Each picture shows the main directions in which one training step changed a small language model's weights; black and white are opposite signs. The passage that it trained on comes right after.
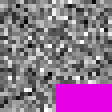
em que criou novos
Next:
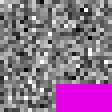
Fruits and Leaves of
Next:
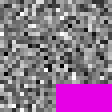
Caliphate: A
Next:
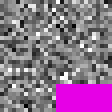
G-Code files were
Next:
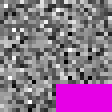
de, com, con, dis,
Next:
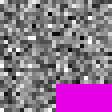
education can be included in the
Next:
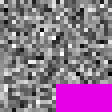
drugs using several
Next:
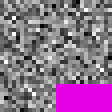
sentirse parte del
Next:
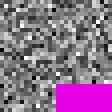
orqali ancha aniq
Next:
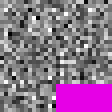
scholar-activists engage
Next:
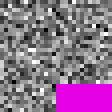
Energy-Efficient Residential
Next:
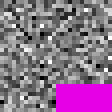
deb ataladigan
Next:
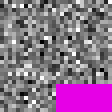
дает для этих
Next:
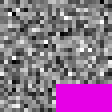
such as epoxy resins,
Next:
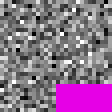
this choice, it has become
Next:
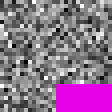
dyes, and waterborne
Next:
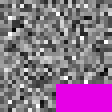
что эффективность
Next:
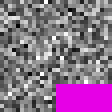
semilocal convergence
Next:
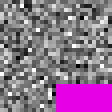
mikrobiologiya va
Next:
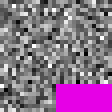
қоплами асосан
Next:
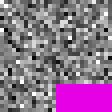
mercado. Cabe
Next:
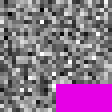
d'une entreprise à
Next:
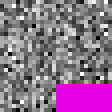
methodologies, and cases of digital
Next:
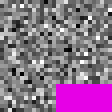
картування навичок
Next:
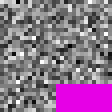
prediction based on artificial
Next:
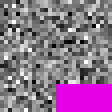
Giannouli E., et
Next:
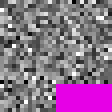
detection equipments, the
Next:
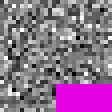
Це може бути
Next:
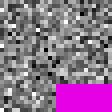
robustos canalizan
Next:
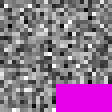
draft preparation,
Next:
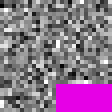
termo popular é derivado de
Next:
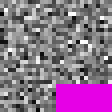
Paulo Freire: the
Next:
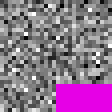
of an online business.
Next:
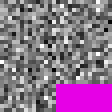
diferentes variedades) en
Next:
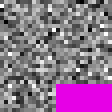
It is concluded that
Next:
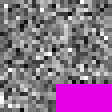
or proposed by any of the
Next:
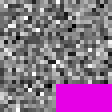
kind of influence, but only for
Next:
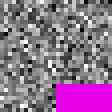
type of mesh generated within the
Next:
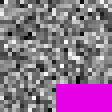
SIG mencakup
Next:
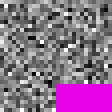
low financial capacities;
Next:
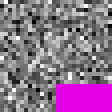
main categories of lower
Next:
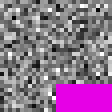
is specially complicated when there
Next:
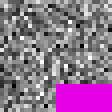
of higher education, and the
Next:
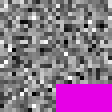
values are around 925.0
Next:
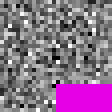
is a mountainous area between the
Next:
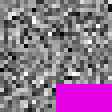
of Industry 4.0.
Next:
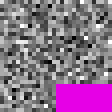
dreptul de a crea
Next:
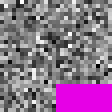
donated once, while a
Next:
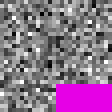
dynamics of the home
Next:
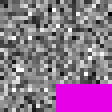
Doctor of Psychological
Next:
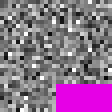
on the surface. While
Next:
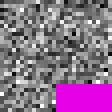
dogmático, mas que
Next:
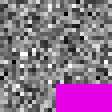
responses are also obtained;
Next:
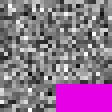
explained clearly for
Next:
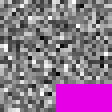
orqada qolish va
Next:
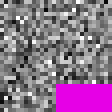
this region. Aligned with the
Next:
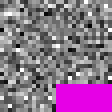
percentage of plastic
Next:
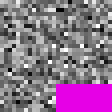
de-ionized water were added
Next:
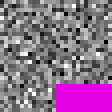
Assumpção et al.
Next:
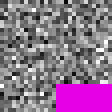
tarjima xalqlar
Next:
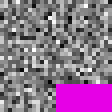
interpretations of Gogol
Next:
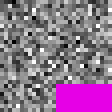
and more! Why do
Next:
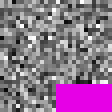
avtorja oziroma
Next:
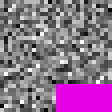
Assistant Professor,
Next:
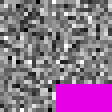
the top entrepreneurship
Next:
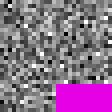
que para Passeggi
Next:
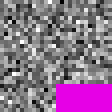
lake impounded on the
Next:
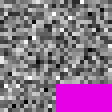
in patients more than 40 years
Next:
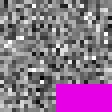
bentuk perenungan
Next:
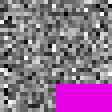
aspectos relativos aos
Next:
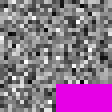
em: 15 de maio de
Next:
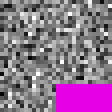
and seeks to reinforce
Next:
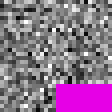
The number of underage marriages
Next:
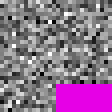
layer that has a prediction
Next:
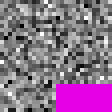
(2007) Sensitivity
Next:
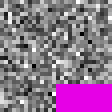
the first 20 min, maintained at
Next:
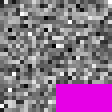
2007). According to
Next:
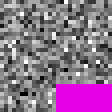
observed during the attack.
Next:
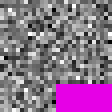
que visam a prevenção,
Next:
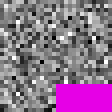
of body weight in different water
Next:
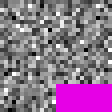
l'eau, du climat
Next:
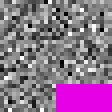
= 93) Sand lizard
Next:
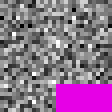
tili o'qitishning
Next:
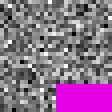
las neoplasias, en
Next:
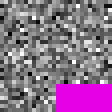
va sigirlarni aprel
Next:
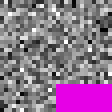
for the coolant interaction in
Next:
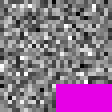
Элиасберг и
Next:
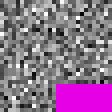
methodology. [2] Lean
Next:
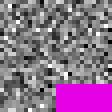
resultado de una secuencia de
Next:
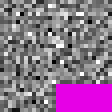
ularning mohiyati,
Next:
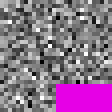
bu jumalar hamdarlik
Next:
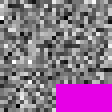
us if we will look for old
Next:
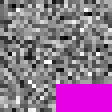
Toshkentda esa
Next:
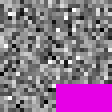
přechodu od
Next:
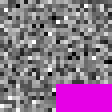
and human herpesvirus 6
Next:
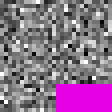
siguió el parecer
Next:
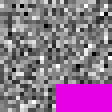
Стьюдента при
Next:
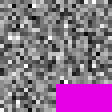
model successfully regulates
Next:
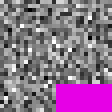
vositadir. Nutq
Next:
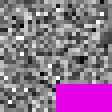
maritime sector on how to
